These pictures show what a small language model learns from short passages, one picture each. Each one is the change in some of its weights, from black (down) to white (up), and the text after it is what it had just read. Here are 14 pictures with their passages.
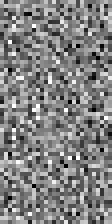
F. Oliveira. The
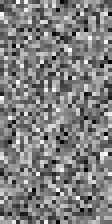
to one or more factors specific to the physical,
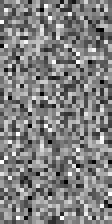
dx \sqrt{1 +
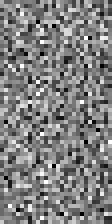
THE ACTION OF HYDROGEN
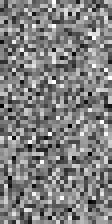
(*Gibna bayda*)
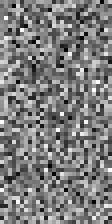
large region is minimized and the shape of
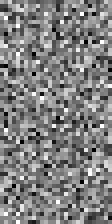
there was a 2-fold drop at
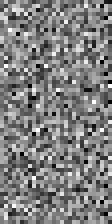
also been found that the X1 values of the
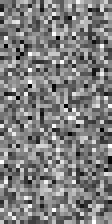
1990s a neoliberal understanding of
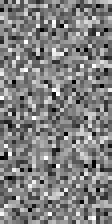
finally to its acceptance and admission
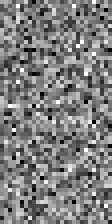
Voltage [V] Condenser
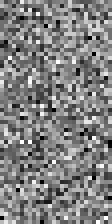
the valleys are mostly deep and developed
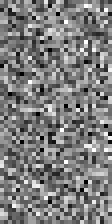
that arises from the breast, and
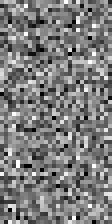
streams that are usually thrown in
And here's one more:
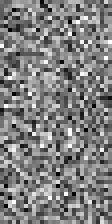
Seychelles, South
